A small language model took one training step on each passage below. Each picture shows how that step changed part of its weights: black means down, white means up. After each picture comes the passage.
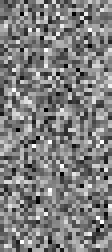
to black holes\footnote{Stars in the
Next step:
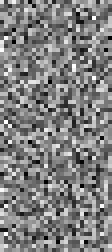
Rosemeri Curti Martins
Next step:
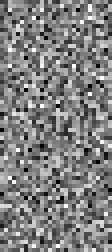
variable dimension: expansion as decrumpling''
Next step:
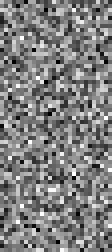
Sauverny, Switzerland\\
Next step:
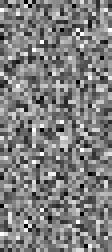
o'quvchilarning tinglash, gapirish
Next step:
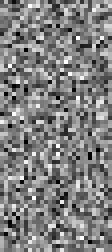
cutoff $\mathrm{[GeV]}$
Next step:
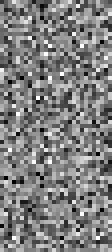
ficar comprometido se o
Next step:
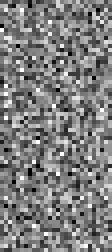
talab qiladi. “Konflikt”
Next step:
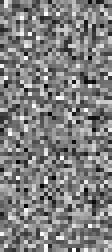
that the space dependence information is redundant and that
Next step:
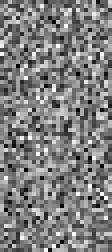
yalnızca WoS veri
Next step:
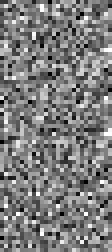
os postulados, as definições para
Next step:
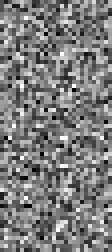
\end{figure} \subsubsection{MPO
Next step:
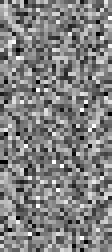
демонстрируется, как в
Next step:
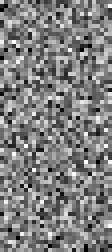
detectors, we incorporate second-generation
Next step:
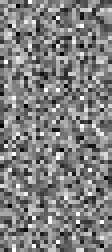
tizimida xorijiy tajribalarni
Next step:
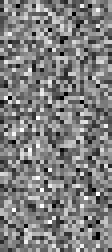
бўйлаб кўпаймоқда,
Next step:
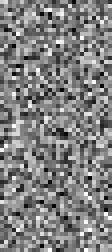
number of nodes in the cluster multiplied by 10,
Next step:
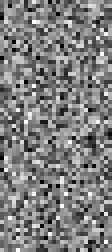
detection experiments have already explored the regions of the most
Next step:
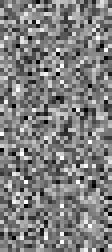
(2). For the boundary system the correct emergent
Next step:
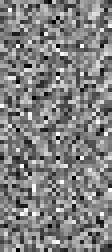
(SC) critical temperature $T_c$ has
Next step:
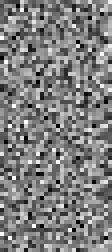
project as a test case for the pre-trained
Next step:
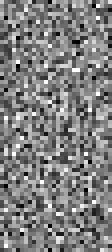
ham mehrga muhtoj bo'ladi,
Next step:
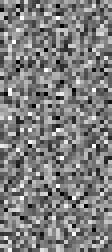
концепцию (миссию,
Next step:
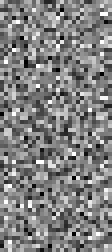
extra expert calculations yields a 1.7x
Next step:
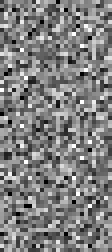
alimento (fatores intrínsecos),
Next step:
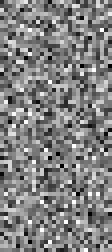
or ready for take-off? The tensions
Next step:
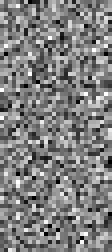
фисташек да арча –
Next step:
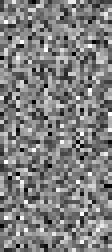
otros lugares de la región, o
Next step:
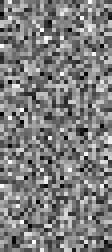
adjusting the component spectra accordingly shifted depend
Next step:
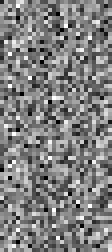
Levels // Administrative consulting.
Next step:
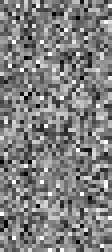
chuqur ilmiy asosga ega
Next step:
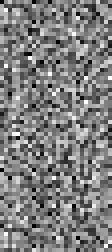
Torino, acerca de cuya
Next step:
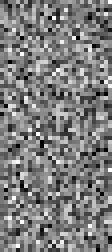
a corresponding non-asymptotic part while
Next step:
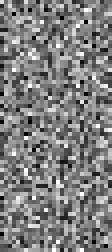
cheklanganligi; - ✓ nutq
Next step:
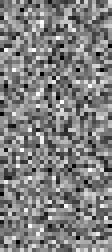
a single RF chain for reception. In this
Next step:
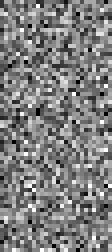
Fig. \ref{fig9}. In this case
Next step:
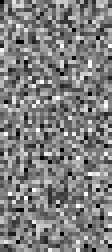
the model's ability to precisely capture
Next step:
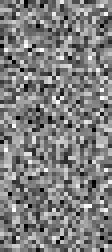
states such as 1/3 and 1/5 in
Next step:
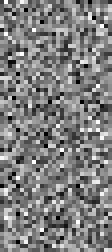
qismi hisoblanadi. BRI Si
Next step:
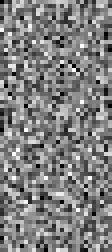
how many copies of the same track were
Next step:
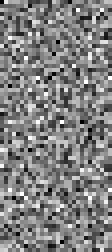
clean accuracy of a)VGG19
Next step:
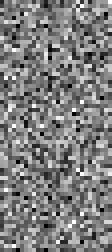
octahedral electron and hole Fermi
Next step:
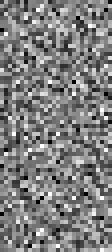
external magnetic field parallel to the NS boundary.
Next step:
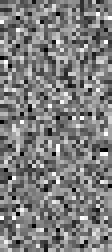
equivalentes ou maiores, na medida em
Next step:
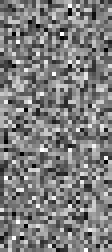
or to the growth of $\alpha_s$ as
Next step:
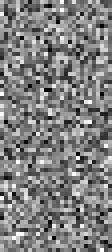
understanding. {\itshape arXiv preprint
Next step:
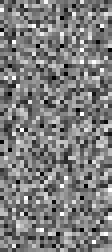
enriqueció con el enfoque
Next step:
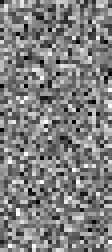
surface gravity of the black hole is expressed in
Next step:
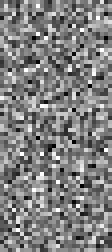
to galaxies brighter than the VIS
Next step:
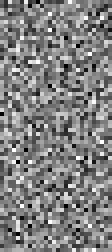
discovery on gives it a more typical luminosity at
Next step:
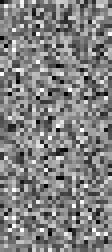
образование, актуализация, определение,
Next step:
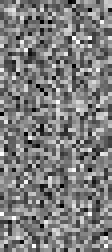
ano de 2020, o Supremo
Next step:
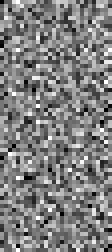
learning complex feature representations due to the extensive data
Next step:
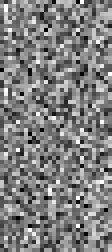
ikna etmek olabilir. Bu da
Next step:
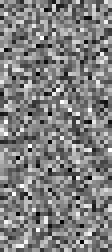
terugkoppeling werd een
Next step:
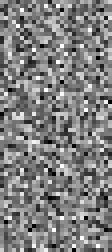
the discrete states indeed allow the corresponding part of
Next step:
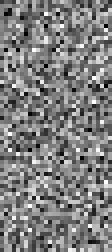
work on. A concrete model is presented in
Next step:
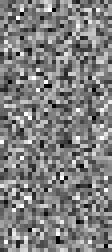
Yoshi katta bo'lishi bilan
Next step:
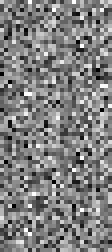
Abdugodirov, E. I.,
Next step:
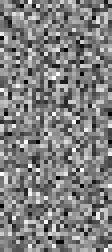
màu xám hoặc
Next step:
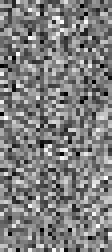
período de tiempo más o menos
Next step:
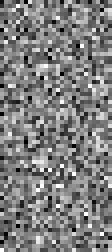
double stranded DNA does not have
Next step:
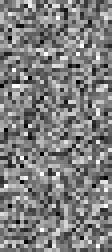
história de uma experiência*. São
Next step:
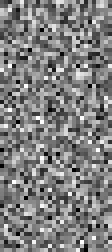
\Sw black hole, it is often useful
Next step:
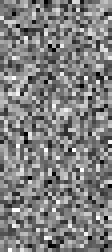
so-called off-center rattling in
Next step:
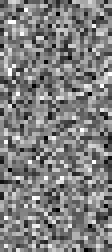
further carried out measurements of transmission electron
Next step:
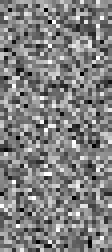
education. KEYWORDS:
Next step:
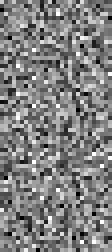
ma'lum bir qismi o'quvchilar
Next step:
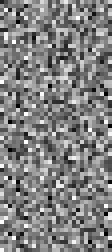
जिससे संगीत
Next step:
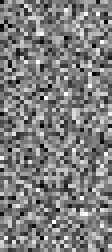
masas de aire conteniendo a los
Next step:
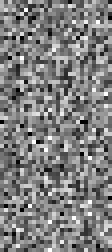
\equiv \frac{{dt}}{{d\tau
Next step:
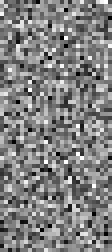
and the He\,{\sc ii}\,$\lambda
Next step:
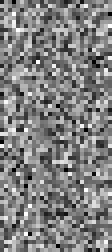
стратегических задач, стоящих перед
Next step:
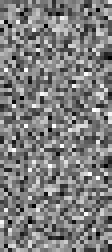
propose two weakly coupled PCWs as
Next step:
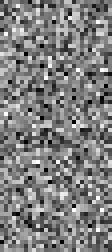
planet can only open an ~6 AU gap at
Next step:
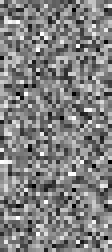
data and managing access control in distributed environments.
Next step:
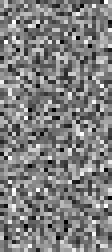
Request for Tender (RFT) process
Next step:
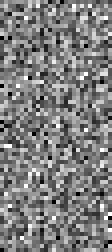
que esse tópico esteja sob
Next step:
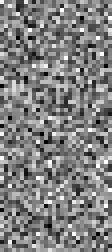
time point (\emph{e.g.},
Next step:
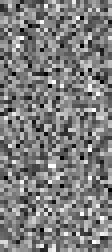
técnica de arquear madeira a vapor,
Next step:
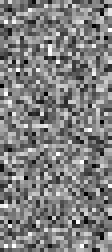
sources. Users post their views regarding
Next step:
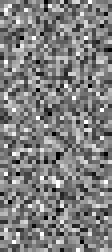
ijodi va faoliyatida kelajak
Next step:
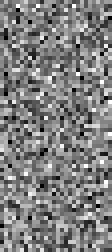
high-quality isotropic volumes. To
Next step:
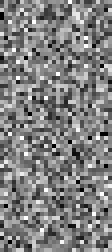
charged leptons couple to
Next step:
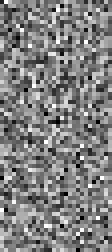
N(\varepsilon )$, \label{q3}
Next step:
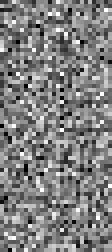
f_{ij} \}$, as illustrated in the
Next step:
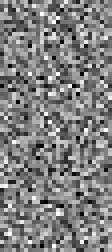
duragaylash asosida qimmatli
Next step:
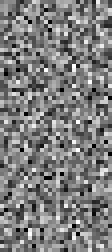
P(r\vert d) dr } = {
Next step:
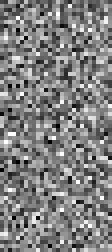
of an interacting fixed point with relevant
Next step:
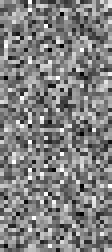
A. Lanzara, P.V.
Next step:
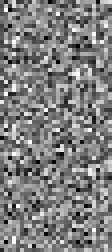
Kondisi, Potensi Dampak dan
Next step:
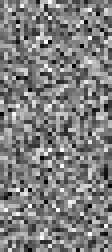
these halos resides within satellite galaxies
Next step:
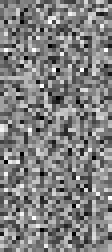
m_\pi^2$, for non zero
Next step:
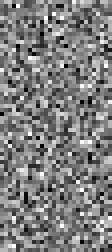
coarse counter when TI=0 ns
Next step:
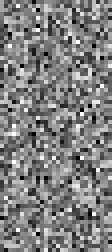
TIFR, Mumbai, and the
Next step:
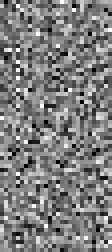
(Note that in undoped graphene even
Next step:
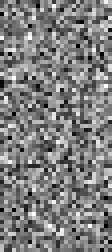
Deslauriers, 2011). Estimula
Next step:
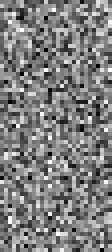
растут потребности, удовлетворение
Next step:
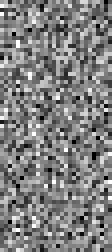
$s/s_{\stbo}$ for the
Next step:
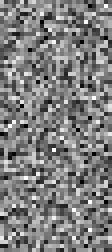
предлагает внедрение
